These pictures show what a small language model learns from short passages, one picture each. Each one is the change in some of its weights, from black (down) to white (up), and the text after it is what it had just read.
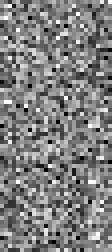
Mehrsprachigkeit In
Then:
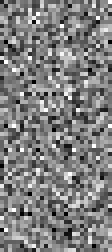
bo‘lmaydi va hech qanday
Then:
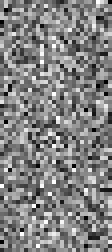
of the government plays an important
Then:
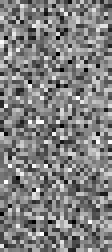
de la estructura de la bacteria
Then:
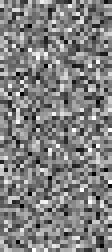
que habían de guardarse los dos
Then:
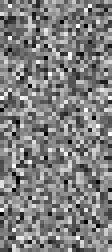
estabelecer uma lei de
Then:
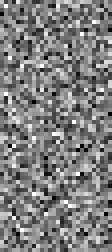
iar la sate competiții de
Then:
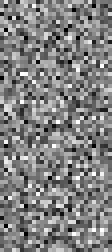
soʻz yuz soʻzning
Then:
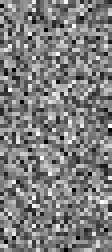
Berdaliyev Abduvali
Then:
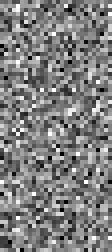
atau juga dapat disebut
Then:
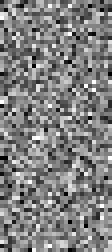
duygulanım belli ki bir
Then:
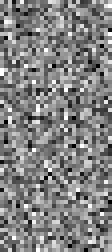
позднее произведения.
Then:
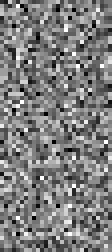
Berdasarkan pengertian
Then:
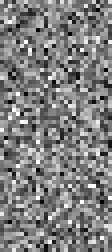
использованием подчинительной
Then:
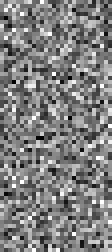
xalqaro mavqeini
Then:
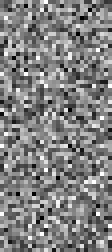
the lecture method. Students
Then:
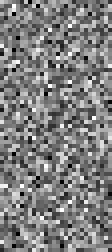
concentración de propiedad de
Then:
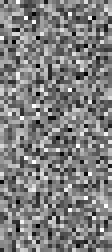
PRISMA (McKenzie et
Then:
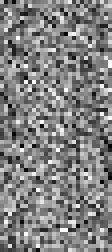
относительно ее практики
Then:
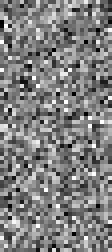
aynan bizni tadqiqot
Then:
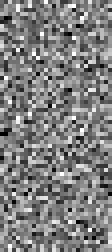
yillarda psixologiya fanlari
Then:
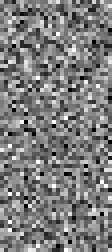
отношений по моральной,
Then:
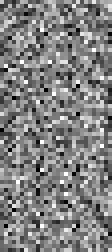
имкониятларидан самарали
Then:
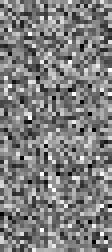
yondashib, talabalarning
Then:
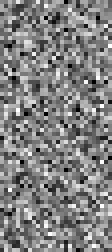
Russ.). 5. Gromyko,
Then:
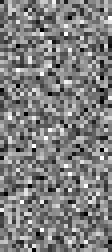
bk. Yavuz Fırat,
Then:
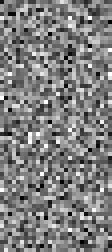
^c Diversos fatores como
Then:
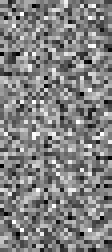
soit aux autres formes de
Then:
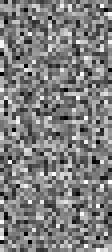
masyarakat dunia.
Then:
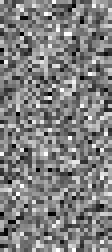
faol ishlar olib bormoqda.
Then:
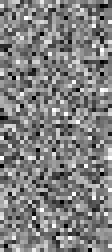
sinflarining infektsiya manbai
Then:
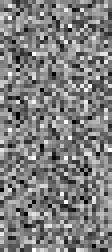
hiện tại
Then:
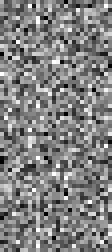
waarde voor het bedrijf waar
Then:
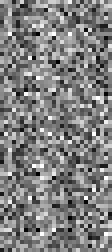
کو سو سرخ
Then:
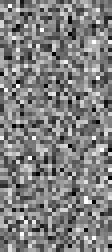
imediato nós aceitamos a
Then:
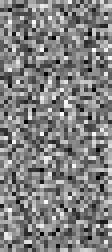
uning tovarlari haqidagi
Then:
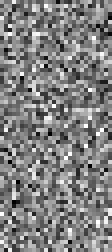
tem alguém que vem conversar
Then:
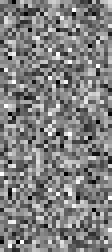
клинической медицины. –
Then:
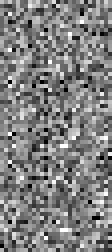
Foydalanilgan adabiyotlar:
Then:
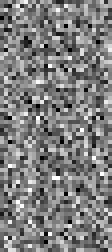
dessa pesquisa, este estudo tem
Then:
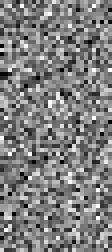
akhirnya memengaruhi
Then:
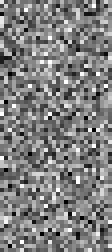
kilogramm chiqadi. Agar
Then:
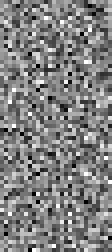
des résultats mitigés.
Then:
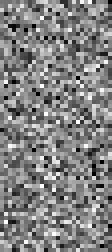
work of ethnography of the
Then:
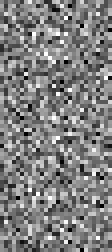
incontinence, pelvic organ
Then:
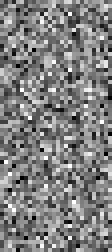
контента в интернете
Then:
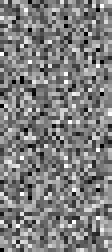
olhar de cuidado aos
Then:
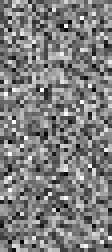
this disease is caused by
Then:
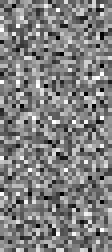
Jarqo'tondan bronza
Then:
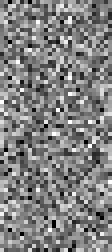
EUROPE de la Unión
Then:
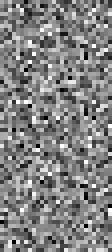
potentsialini oshiradi.
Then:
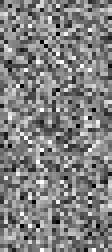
виде двух частей,
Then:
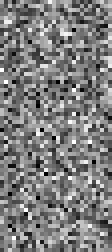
иборат чорваларни
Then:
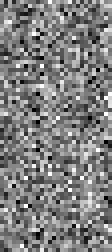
ижтимоий реклама
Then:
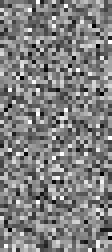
de inoculação são denominados
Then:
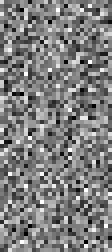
остро. Запрос на
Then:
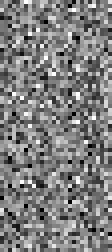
shuni aytilish mumkinki,
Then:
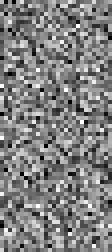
наблюдалось снижение
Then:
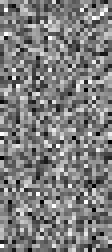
ser comunicadas a la Autoridad
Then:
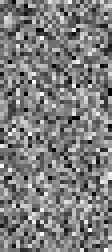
кетишига шароит
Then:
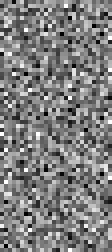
процессом и вовлеченности
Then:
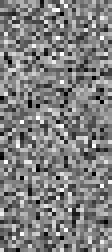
ham yetarlicha e'tibor
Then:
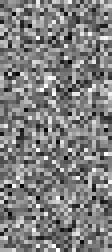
bilan bog'liq, va shundan
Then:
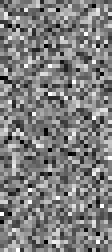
Eletrônico: fazendo
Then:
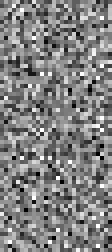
e 27% não possuem coleta
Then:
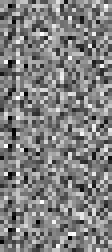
VOQELIGINING KO
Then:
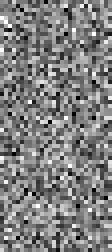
me permite viver”, explica
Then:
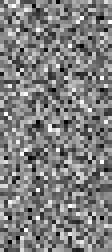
CETA. - McKee,
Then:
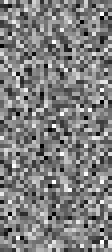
o oposto de uma troca
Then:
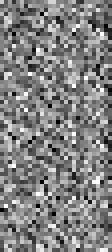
магнитной индукцией
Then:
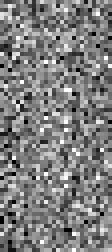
oqimlar paydo bo'la
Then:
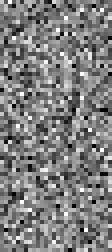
tayyorlangan maqolalar va
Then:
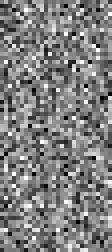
следующим выводам: -
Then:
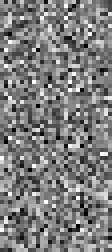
Алишер Навоий
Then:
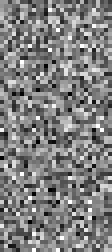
de coleta 7 - Entre os
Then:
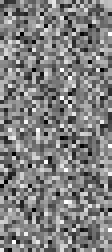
с планомерным и
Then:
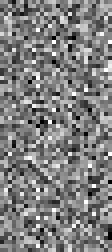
кількісній оцінці
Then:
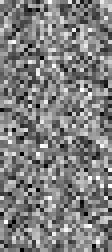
билимларни ўзлаштира
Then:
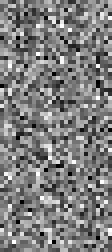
1,5; примесь С ~
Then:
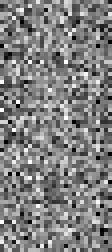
va boshqa mamlakatlarning
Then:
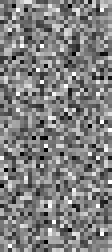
so'zlar: Muhammad
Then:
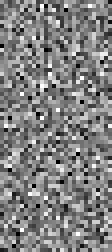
mismo orden de ideas se
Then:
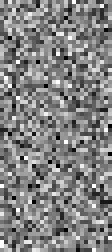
Arbeit wird ein allgemeiner
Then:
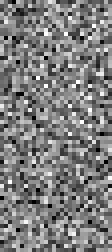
глав. ред. З.В.
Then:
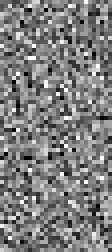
osonlashtiradi va ehtimolini
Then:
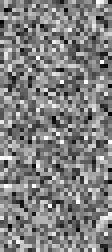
model of national upbringing plays
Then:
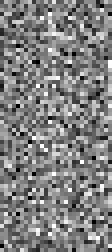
active in responding to modern information
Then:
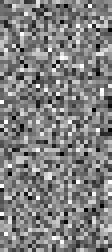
de sua primeira graduação em
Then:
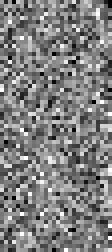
В соответствии с
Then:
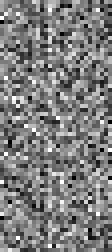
permitiu a criação e otimização
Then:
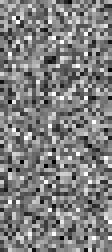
a importância dos enfermeiros no
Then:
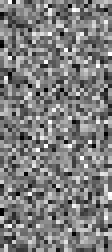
tartibda bajaramiz.
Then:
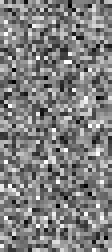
les modules d'Young, la
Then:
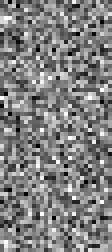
be calculated when at least
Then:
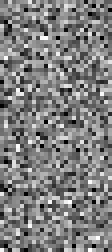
o‘z ichiga olgan juda katta
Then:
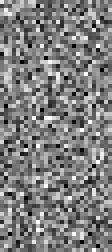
174. Garrison R.W,
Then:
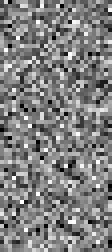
nace de una estancia de investigación en
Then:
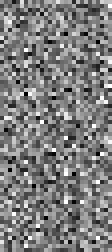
международные отношения;
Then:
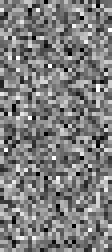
guru adalah individu
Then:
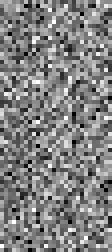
exploración computacional y la
